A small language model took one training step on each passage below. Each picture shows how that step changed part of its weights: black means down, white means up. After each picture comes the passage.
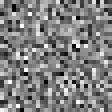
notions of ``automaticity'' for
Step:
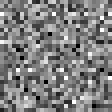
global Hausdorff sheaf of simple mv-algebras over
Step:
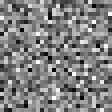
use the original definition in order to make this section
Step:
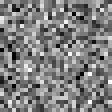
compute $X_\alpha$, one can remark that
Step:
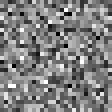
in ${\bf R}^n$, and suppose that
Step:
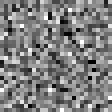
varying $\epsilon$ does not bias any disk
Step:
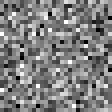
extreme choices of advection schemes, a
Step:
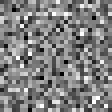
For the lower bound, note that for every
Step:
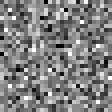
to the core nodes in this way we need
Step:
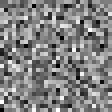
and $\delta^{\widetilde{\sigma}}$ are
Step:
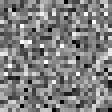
reduction number; we pre\-sent an example
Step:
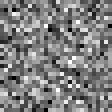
_-\cong} \] where the isomorphism follows from
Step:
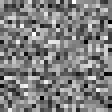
u_i \right) \frac{\partial
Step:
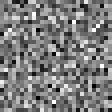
\end{equation} From mathematical point of
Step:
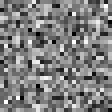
we form new quasi-Lagrange functions when the
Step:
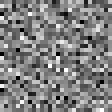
well-known facts about a finite abelian
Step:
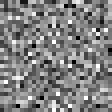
{\mathbf r}\neq\emptyset $ is satisfied
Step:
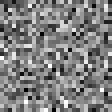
in a function space with Gaussian weights may be useful
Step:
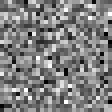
\item[$(i)$] First, the
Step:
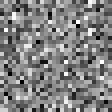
image $$[f\inv(B)]\subset
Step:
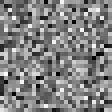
to \textcolor{black}{the case of
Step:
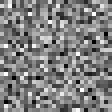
quadrilateral since at least one of
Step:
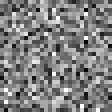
measures $\mu_X,\mu_Y$
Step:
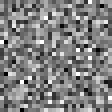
inverse link function $\Phi^{-1}$. Using
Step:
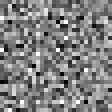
this notion will also play a key role in the
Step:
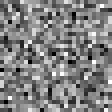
by the procedure to derive the first and second order
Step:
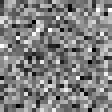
groups}, C. R. Acad.
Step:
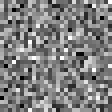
_{\bar\tau} < \delta
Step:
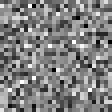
$V(\Q)$ are the sets of vertices
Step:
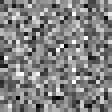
with multipliers). Since many very good
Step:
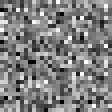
(``infinitesimal") neighborhood of
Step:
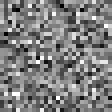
applying $g$ on each component of any
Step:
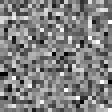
the program of~\cite{JG}. We
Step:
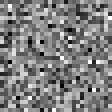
the drones. The relay UAV
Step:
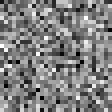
in $G(\a,s)$ then we
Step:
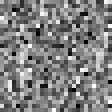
exist two finite constants $0 < c <
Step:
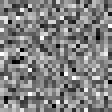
also give an example of a right-invariant metric
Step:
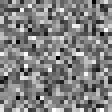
end, we make a modified version of the argument
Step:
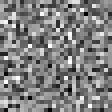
d}\right), $$ we can immediately improve the
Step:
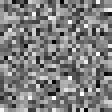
\end{Lemma} \begin{proof}
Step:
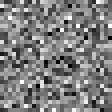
e^{i k\xi}. \] Therefore,
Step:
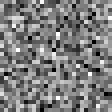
= X^\beta - cY^\alpha +
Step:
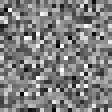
of the set of admissible coverings with the topological
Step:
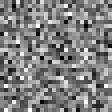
easier than original algebra. So to study the
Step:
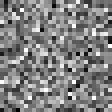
which we denote by abuse of notation
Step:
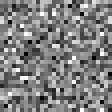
diverse as logic and geometric control theory
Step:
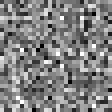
the matrix ball and presents an explicit formula for a
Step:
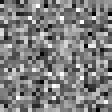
a principal ideal domain and unique factorization domain. An
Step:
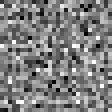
subtricategory of 2-categories,
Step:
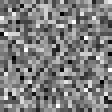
one can derive complete minimal surfaces in $\mathbb
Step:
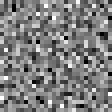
terms. Let us recall some notation and definitions in
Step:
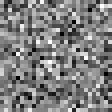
$$ thus essentially improving the standard rate in the
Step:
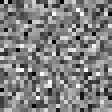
format/.cd, fixed,
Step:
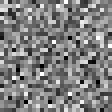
Theorem~3 implies \medskip\noindent {\bf
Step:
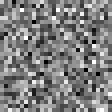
\ref{s1}. We list some examples
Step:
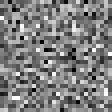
basic if $n_i = 1$ for
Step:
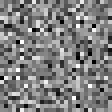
$\bar{K}$ and mean curvature
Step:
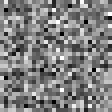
must not be isomorphic. \end{rem}
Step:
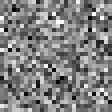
Analogously, we can define the sets
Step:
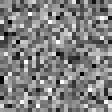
projection and let $L$ be the lattice
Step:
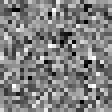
sends $a$ to $a\otimes
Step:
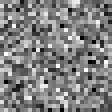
j$ ($i$ can be equal to
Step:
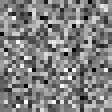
to right. Define the \emph{row
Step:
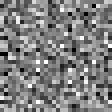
\\ A coupling of the finite element harmonic
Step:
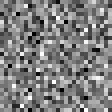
such that every entire Finsler-minimal graph
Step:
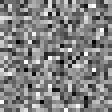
the column and row minimal indices form the {\em
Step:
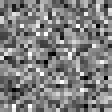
succeeded in carrying out the complex
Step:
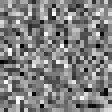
log-likelihood, up to a constant
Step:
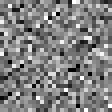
least order $r+1$ in
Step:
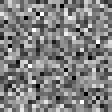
$$ \vskip 2mm \noindent (ii).
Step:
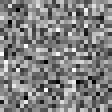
denote by $G$, $\gamma$ and
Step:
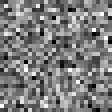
The hypersurfaces should be {\em{close to
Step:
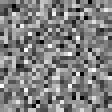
approaches in case of small and intermediate panel
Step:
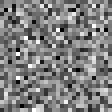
$\str{A}$. We conclude that
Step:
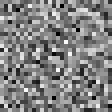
their bifurcations to yield stability boundaries of the
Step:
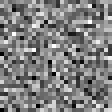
clear from the definition of the maps. }
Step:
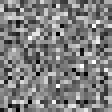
i\leq N$, with the conditions
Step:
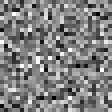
integer$\}$ is an open cover of
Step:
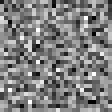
where each of them is of length less than or
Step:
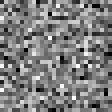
coherence optimal sampling strategy is given by the
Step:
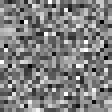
Toro, Riemann solvers and numerical methods for fluid
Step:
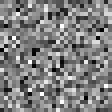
$\Xc$ is a tensor obtained by
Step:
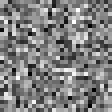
can obtain a feasible solution to the LP
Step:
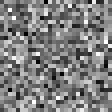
to the radial part $|Y(t)|$
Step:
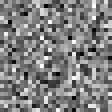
be its generating classical and virtual crossings. The
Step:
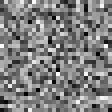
leave the tissue through the
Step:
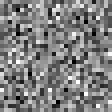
look at a rectangular rearrangement of the
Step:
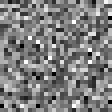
$G$-space has a minimal compact
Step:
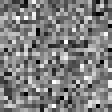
\newblock Decomposing the dynamics of heterogeneous
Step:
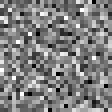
of length $2^{-N}$ which meet
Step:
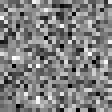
and let $P$ the characteristic of
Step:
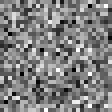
base point $x_0$, which we choose
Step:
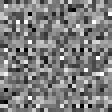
в общем
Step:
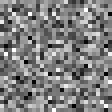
100084} \maketitle \begin{abstract}
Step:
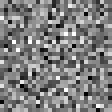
would like to keep this definition simple and short.)
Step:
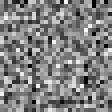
\begin{equation} \label{eq:
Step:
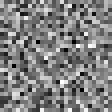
$C$ these data generate a two-dimensional
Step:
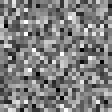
1$. Then Ulmer's rational points
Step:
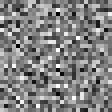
we deal with a semilinear stochastic equation
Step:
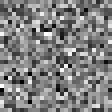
itself, but in using proximal steps to approximate a
